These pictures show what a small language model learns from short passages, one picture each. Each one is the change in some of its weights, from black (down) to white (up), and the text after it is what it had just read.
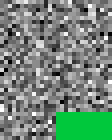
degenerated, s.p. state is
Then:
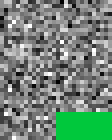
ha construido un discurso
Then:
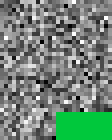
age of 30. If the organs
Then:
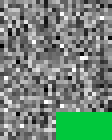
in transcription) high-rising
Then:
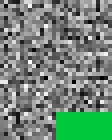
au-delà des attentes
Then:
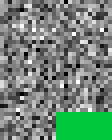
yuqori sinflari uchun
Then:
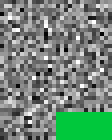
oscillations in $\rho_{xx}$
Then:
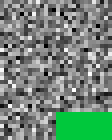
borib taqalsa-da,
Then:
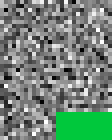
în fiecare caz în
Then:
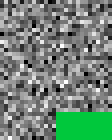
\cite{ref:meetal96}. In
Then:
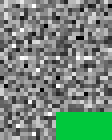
magnetically) charged configurations
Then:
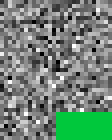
provides a very appealing explanation
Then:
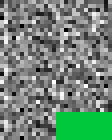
на метал заснований на
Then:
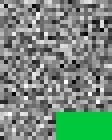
Entretanto, todas as
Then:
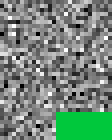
объединения фирм
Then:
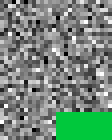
identifying and bridging gaps
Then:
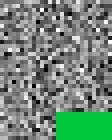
orbit, when some of the matter is
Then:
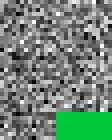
concentration of the Copper
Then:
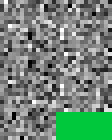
هستند، رایج‌تر
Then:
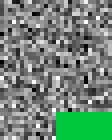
not belong to $G_x^i$
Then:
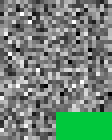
The size of a star cluster is tied
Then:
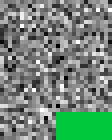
find exact matches in different indicators.
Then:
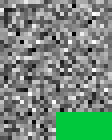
modelos de profesores, y más
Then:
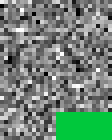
\neq 0$, we search for:
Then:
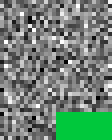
that the slow wind has a higher
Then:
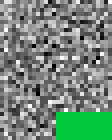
optical and EUV light curve data
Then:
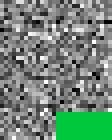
Dieng ¹, Mansoum
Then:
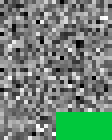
in the left panel and the respective
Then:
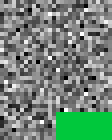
respon yang diberikan
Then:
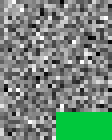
in a relatively short time. It has long
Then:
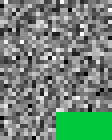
are well localized. The results show that the
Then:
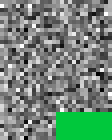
ta`limda sharq an`anlari
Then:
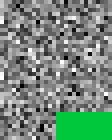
збір з оплати праці
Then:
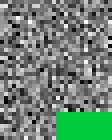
uchun u doimiy professional
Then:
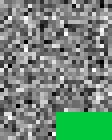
cm) was calculated according to
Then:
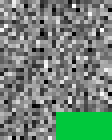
by applying 720°C
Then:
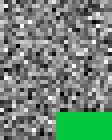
Gatunek rozsiedlony
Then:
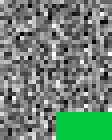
bo'yicha umumlashgan Xilfer
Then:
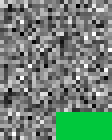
terhadap masyarakat
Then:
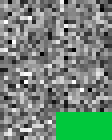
ولري. د صنعت د
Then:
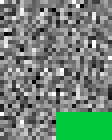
First, the same order PN approaches
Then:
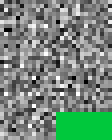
that the currents in the $x^0$
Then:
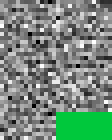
data, consisting of assessments or
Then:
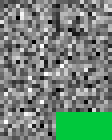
pads measured along the edge of the
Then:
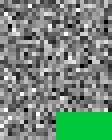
use of these approaches without assumptions
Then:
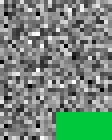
que los ratones *0402
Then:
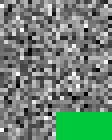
leur accessibilité et la
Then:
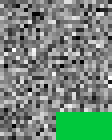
mobilidade urbana nessas
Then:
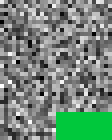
ekonomi, tetapi
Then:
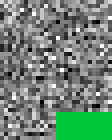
Peloponnesum sita?
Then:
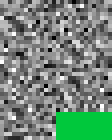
İ.Ə.*) daha
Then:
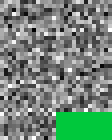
ilmiy asosda tahlil
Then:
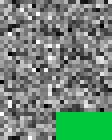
(BG, in eV) for
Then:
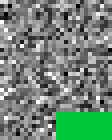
to'liq anglash va ularni
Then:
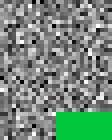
for 60-90 minutes.
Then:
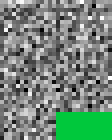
complete system of residues modulo m .
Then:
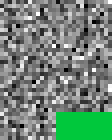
higher still. To estimate the masses
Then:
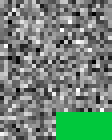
External users are directed to the
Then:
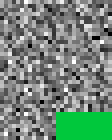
[7]. Using metal-free
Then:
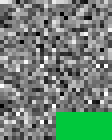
Mirzo Ulug'bek
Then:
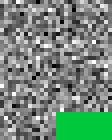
g DW, respectively). The content of
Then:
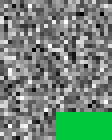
of Macau’s cultural
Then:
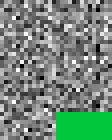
Trabalhos publicados na
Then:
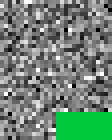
two techniques: (i) varying
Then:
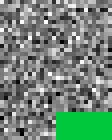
the presence of two quasiholes. In
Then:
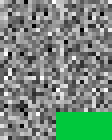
an underlying SN as bright as that of
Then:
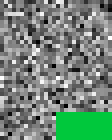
both edges of individual spectra.
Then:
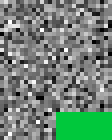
privados no les importa porque
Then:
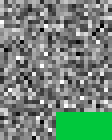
H_d$ in the superpotential
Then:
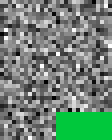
we perform the integration over $y$ by a
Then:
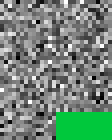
to perform a displacement or a rotational
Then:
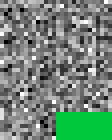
berdi. Buni aksariyat
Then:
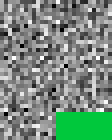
in accordance with the results of research from
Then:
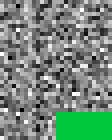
кальций, магний,
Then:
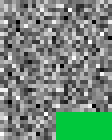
tajriba natijalarini
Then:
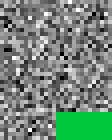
normativos. A menção aos
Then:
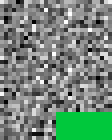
de teste. Logo, apesar
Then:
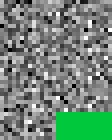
bo‘lib xizmat qiladi.
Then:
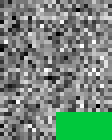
Nucl. Instrum. Methods
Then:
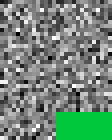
and Sports 49a Ilia
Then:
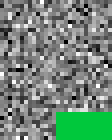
Собору Лаври: у
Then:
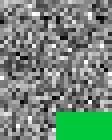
Hypothetical final figures for the
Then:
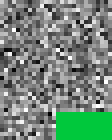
Fellow, "Low-Power
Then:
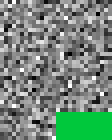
whereas extinction law variations are
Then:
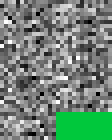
New Look*. London:
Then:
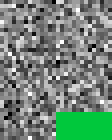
point of view, we hope to make
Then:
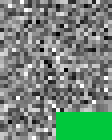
and reliability made internet
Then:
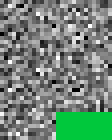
Г. Кременя, В.
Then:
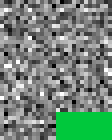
menarik pelanggannya dengan
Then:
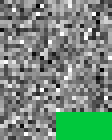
time and a whole series of tests
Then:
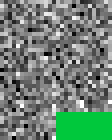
American Thyroid
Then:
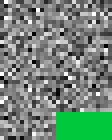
subject of central interest during the
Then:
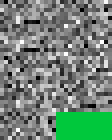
keamanan adalah determinan
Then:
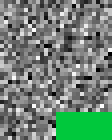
force* February 12,
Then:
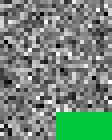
sayin dukkaklar soni
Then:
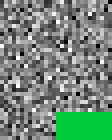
Лахути / под
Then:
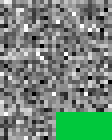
de pensamento, de ser capaz de
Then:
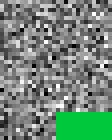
del capital humano más
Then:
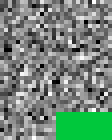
último grau de
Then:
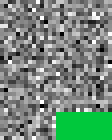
Hohlfeld (1978) for
